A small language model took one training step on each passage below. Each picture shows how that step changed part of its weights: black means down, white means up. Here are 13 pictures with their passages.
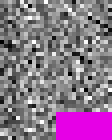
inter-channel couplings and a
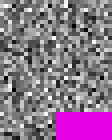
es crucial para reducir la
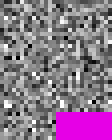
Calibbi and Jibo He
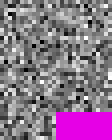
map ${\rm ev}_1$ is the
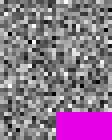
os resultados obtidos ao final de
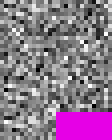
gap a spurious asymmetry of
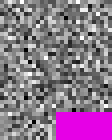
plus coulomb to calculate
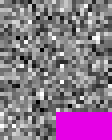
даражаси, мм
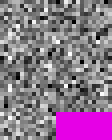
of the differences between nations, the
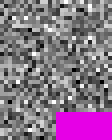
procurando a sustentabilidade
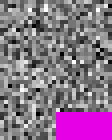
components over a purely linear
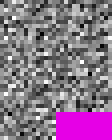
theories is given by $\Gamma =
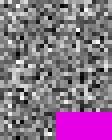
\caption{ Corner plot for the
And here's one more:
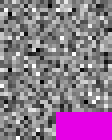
его концентрация в
